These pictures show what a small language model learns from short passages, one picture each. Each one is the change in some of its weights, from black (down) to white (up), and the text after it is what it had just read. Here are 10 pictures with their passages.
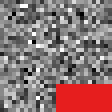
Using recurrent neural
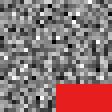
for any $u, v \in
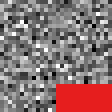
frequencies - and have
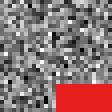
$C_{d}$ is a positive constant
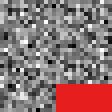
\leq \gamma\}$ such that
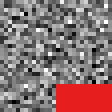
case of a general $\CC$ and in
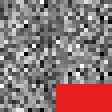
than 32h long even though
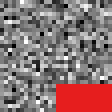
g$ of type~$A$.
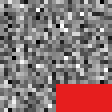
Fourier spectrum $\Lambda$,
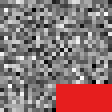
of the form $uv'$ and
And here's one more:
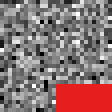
similar when using either upwind
